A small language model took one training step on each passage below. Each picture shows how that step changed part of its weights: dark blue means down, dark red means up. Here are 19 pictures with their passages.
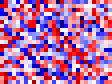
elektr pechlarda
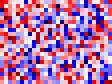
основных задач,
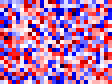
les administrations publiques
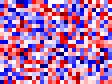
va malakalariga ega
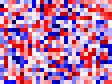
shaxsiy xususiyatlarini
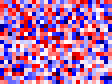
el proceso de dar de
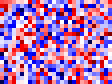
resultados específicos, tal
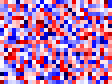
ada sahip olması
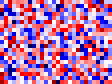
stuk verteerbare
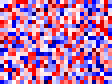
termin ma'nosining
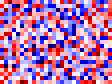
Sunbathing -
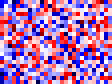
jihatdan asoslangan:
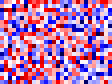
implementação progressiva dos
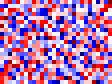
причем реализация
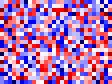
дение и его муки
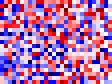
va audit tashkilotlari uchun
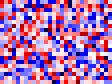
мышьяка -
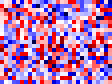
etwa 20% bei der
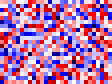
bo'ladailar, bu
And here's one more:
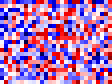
увагою вчених
